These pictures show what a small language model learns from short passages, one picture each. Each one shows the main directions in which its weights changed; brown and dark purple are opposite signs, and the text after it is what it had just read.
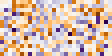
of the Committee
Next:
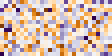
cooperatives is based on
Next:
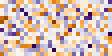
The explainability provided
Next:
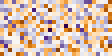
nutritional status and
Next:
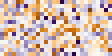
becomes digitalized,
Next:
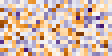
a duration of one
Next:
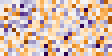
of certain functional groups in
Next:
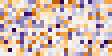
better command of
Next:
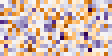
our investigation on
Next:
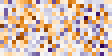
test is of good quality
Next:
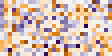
can follow up in
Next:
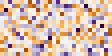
From vision to
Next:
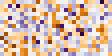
built environments
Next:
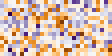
its theoretical life a
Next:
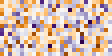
essential to consider the following
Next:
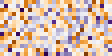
3D face recognition
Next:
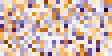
all the visible
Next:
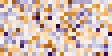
were masked with
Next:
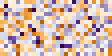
improved communication. The more
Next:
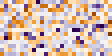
attention on both,
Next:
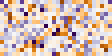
United Kingdom
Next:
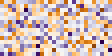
valuable for drug
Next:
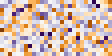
about the purpose of the
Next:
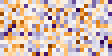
raising the standards and
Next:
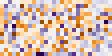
modulus decreasing
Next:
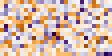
algorithm for digital image
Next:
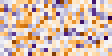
classification problem. This can
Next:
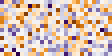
and spatial
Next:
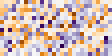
to be more sensitive
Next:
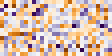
for number 1:
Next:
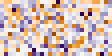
will be assumed to
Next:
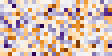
the stars through
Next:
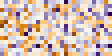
a quantum
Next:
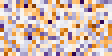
manifold is the
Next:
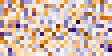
coping with stress and
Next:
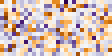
research design was utilized
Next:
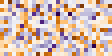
We thank the
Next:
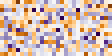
levels, as will be
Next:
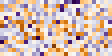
visits, and the
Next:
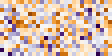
and location in this
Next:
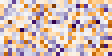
be extended through programs
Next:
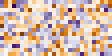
response questionnaire. The data
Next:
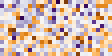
represents the AST node
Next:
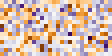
of the type:
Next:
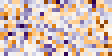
pH was raised
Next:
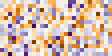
the accession number given
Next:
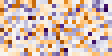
they have completely different
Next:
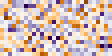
Pharmacology and
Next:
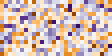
odds are
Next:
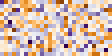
in which participants review
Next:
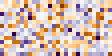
of kraft
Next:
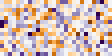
a Matter Of
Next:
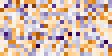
For example, it is
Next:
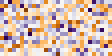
support. In this
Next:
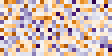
at left and right
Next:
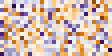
of the challenges, problems
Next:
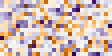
be bound for each of
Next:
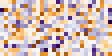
for high school. In
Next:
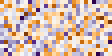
A trigger of
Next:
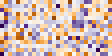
not a significant difference between
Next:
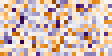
group then turns its
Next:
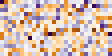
Decock, C.;
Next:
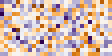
select these points,
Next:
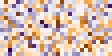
against actual diseases
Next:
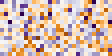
power-law of
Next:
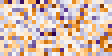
Kovac, and
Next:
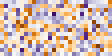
detailed in Table 9.
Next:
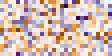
countries adequately,
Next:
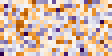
task. Therefore, the
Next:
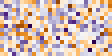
study was performed in 11
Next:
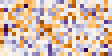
for collecting services
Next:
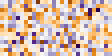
we used the following
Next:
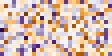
as the International Rice
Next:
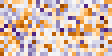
collaborative filtering based
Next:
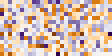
every branch in
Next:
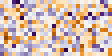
the national level. This
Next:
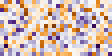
has great promise,
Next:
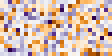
are invited to report
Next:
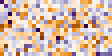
games for
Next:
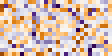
respect to one another
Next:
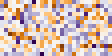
so the time series is
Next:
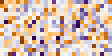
concentration 10⁻³ M
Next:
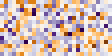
Maturity model
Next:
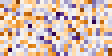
layer in Figure 7)
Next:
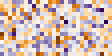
Commission actively
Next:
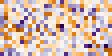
research databases, along
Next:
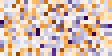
\Delta$. Consider
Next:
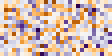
formant frequency distribution of
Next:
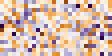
preparation, have some
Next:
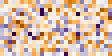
conditions and the behavior of
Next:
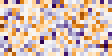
portions of
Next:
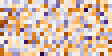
a predicting perspective,
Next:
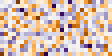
analysis (N) were
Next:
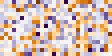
Analysis Table 6 Sample
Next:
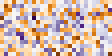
the museums
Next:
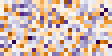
of final version of
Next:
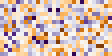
leaders should put more
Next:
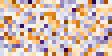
80 female patients.
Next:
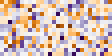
there are available different
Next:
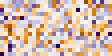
Next, we
